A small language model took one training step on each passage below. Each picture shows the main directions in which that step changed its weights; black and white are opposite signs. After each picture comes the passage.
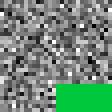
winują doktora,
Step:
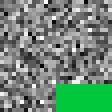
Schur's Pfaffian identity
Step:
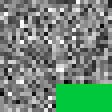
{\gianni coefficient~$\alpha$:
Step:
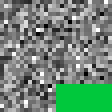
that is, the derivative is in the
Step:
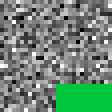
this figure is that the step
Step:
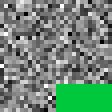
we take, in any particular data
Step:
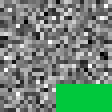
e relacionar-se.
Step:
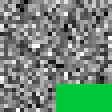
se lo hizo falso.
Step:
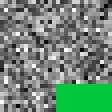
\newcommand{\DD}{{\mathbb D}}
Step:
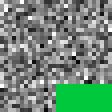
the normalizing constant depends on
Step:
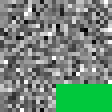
behavior of natural cubic
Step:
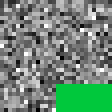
etilsa, ular o`z
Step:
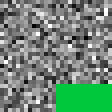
factores que se relacionan a
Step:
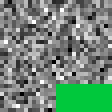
de uso intensivo de las
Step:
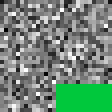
o que é um marco importante para
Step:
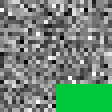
foydali ekanligini
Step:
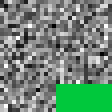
natural number and $m$ a real
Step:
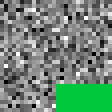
the expressions for $A$,
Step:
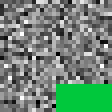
which is not possible since $\bar
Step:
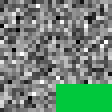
unshuffle that in effect
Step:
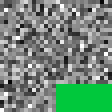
$p-1$ of points of
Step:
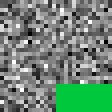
elles ne représentent plus
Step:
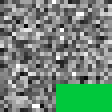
método numérico,
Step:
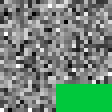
\begin{example} We now consider
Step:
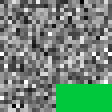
para una fallida antología
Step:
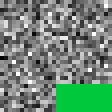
Unidos. Su muerte
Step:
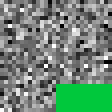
a rectifiable curve is an uniform
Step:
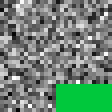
degan keskin fikr
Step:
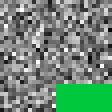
to the group $\pi_A$ of
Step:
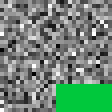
que se referían a la
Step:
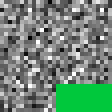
is easy, using cyclic decomposition
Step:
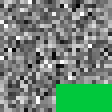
we may reduce to the case that the
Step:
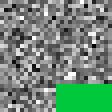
ta'lim jarayonini
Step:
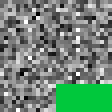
mayor de 60 años,
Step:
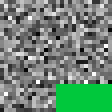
this matrix does not depend on $\lambda
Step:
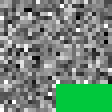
has the form \begin{equation}
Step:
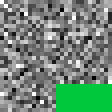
as articulações que os
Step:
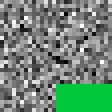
However, in the presence of the inequality
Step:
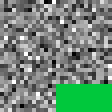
abelian endoscopic
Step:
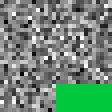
a certain class of non-compact
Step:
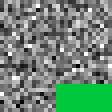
result due to Strehl
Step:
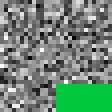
errors are quickly
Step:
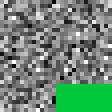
millones de pesos
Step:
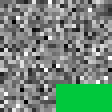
that $|D| = \lambda$, so
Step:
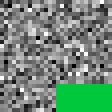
can be calculated by expanding
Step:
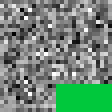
Thierno Faty Sow,
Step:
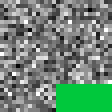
[N2]. In that case for each
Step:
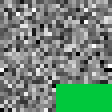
(or the support) of $x$
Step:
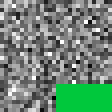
realizzati dallo stesso
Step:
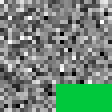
the fact that we need to evaluate
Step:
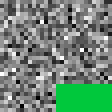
поверхности пики
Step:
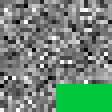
DGLD. Three different real
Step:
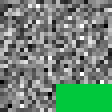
of Theorems A.6.1,
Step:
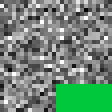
the unique equilibrium is
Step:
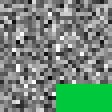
will observe that $S_n$
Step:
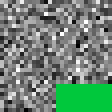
respectively; put the two nodes in
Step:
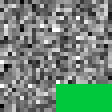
The Chinese Language.
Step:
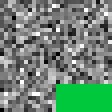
for a survey of examples of
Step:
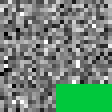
stacks, while instilling
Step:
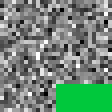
modalidades de tratamento e
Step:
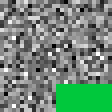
é importante reutilizar
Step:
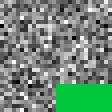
bounded deformations. We refer to
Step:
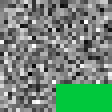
of $\S$ within $M$
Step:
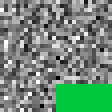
mustaqil shaxslarni
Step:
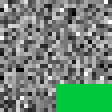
measure $\nu_c$ given by
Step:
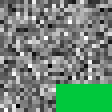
Проблемы и
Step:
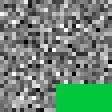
de staatsschuld.
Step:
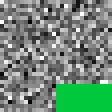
we prefer a model with variables in
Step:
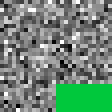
locally represented as $$\sigma =
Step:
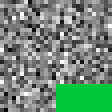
form $\SVionno =
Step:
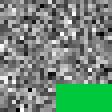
кўриш имконини
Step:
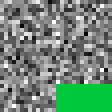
dengue estão procurando
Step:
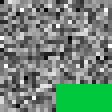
pela significativa influência
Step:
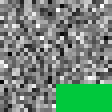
decomposition into $|\,V(G)\,|$
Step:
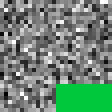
letters chosen uniformly at
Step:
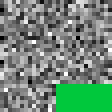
EPC tizimi ishlash
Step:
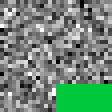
dos respondentes afirmaram
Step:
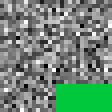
بنی اقبال،
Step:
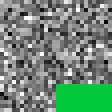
argument used at the beginning of the
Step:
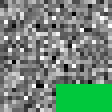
random variable whose density is
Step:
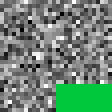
o hip hop pode
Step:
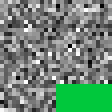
THE URALS:
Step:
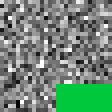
the article consists of four
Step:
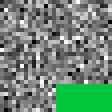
L\'evy flights}.
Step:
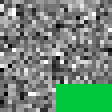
Struktur Organisasi
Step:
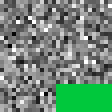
operar conforme o Direito
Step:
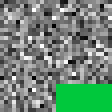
Thomas Farrell}
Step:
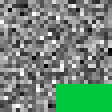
quiten una clase murió
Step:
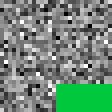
shows: \begin{displaymath}
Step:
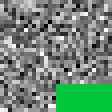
by the University of Santiago
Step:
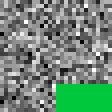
CRANIAL INDEX IN
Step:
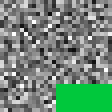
por um paradoxo:
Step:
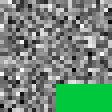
balance of collagen
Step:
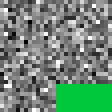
Freeman définit une
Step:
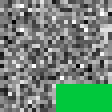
plže kamomila
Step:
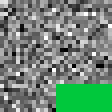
ao direito fundamental de cada
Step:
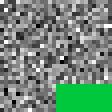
sample, even a slight partial
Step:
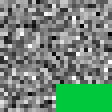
den Umständen des
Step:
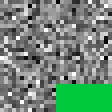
\int\frac{ - [\int
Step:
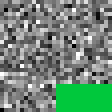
and (4.3) resp. The
